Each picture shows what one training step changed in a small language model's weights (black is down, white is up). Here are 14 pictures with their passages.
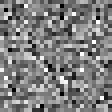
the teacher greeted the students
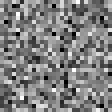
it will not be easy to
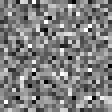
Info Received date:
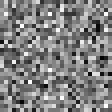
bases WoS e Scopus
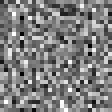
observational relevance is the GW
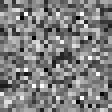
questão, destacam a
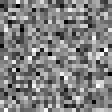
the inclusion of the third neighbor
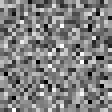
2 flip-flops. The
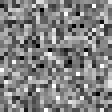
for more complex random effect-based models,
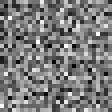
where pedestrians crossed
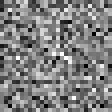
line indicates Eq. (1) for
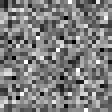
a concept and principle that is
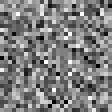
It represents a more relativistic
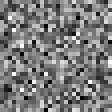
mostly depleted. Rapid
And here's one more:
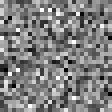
the closed-form optimal
